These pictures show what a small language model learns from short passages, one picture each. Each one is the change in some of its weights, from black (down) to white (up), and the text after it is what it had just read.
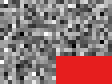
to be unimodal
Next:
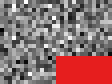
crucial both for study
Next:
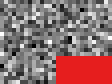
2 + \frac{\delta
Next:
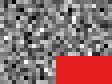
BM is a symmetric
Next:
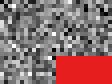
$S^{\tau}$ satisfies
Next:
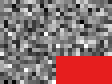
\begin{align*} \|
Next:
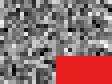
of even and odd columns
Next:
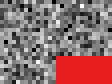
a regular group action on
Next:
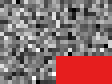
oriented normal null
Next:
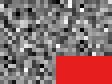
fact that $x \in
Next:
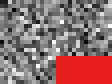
isolated critical point
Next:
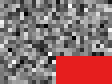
of bundles of
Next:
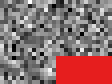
and the delamination
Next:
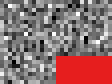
are bounded on a neighborhood of
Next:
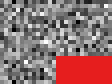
independently and in a different
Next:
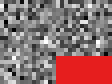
moment $\theta$ and
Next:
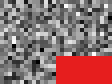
are conjugacy
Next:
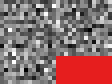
of our results in this section
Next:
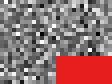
A preliminary version of
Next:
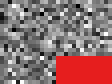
and the third authors were
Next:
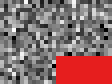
equations which give rise to
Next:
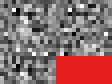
semirings structures, either
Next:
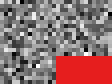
us the possibility to make
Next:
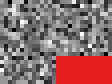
and $\lceil a
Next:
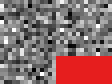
now turn to an example in
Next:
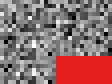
to the formula for the
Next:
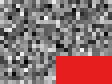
of cliques of
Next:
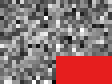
of the one-parameter
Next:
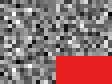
us assume first that the support
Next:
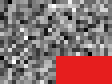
Thus the point $o$
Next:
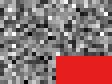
\qquad \Big. +
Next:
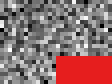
since $S \geq
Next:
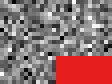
and $v\in
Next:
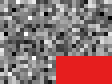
a Leonard pair
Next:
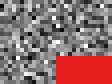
\gamma \sqrt{1
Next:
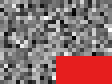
distribution of the statistics
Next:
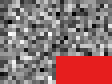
edges are used the same number
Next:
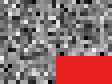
the number of terms in the
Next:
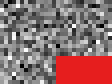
irrational. Consider
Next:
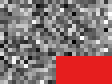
every nonzero vector $X
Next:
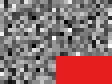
color Lie superalgebras which
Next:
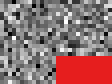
method to get an exact formula
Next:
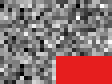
be a non-trivial
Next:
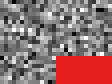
and $j$, we assume
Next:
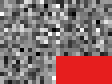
shape $\lambda$. In
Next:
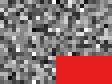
constants $C,C',
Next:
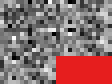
if and only if $a
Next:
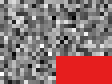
to compare the behavior of
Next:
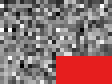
loads. The model
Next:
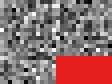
the linearized equation of
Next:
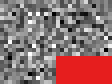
much faster timescale
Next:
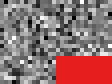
< 1)$ fails to
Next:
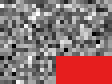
we present two foliations
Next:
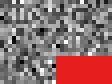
equations hold: $$ \{
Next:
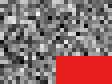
singularities by induction on
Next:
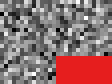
field $v$, and therefore
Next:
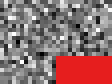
initial datum is given
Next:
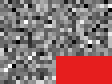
defined over an algebraically closed
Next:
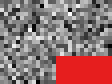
Total mean curvature.}
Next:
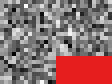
of $M$ at a
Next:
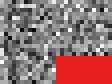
the right panel the
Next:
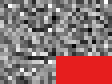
are linearly independent, in
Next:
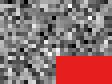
injectivement), mais
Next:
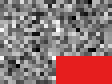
in the theory of stability
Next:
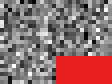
the prescribed type.
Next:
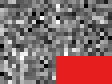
now describe our main example of
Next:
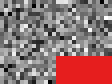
structure} in the theory
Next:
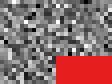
as detailed in
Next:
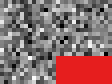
is represented by the
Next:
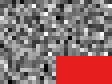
This last space, separated
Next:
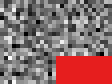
approximate solution in this case is
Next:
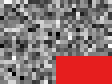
of $\gamma$ that \[
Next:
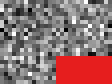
open set, $C$,
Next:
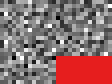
Consider another group measure space decomposition
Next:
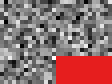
experiments that not all of
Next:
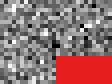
prove Mackey's formula
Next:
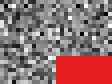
$2$-dimensional model
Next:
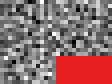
subscheme. Let
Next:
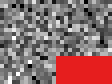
say that rational points on
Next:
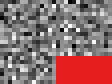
Here and throughout this
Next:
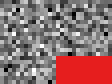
subject to the constraint
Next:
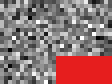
proof, we see that the
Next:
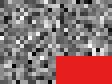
the literature is by
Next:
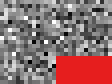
there does not exist any prime
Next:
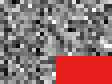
Poulsen and
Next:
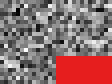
tangent vectors we denote by
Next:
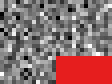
\] Then $Q\in
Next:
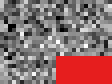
Proof } (1) It
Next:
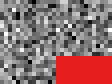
this is the spectral decomposition of
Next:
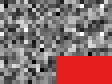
case the rectangles
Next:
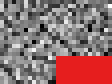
optimization, inexact
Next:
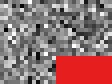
, \cdot)$ denotes the
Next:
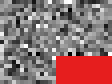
prime ideals of R such
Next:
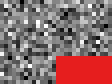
\int_{x \in
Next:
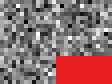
amount of
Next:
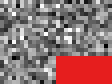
$\star=\ast$, and
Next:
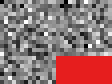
\times N_{\rm
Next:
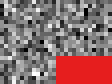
dependence on the spectral parameters
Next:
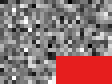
and discovered new
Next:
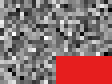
of length $n$
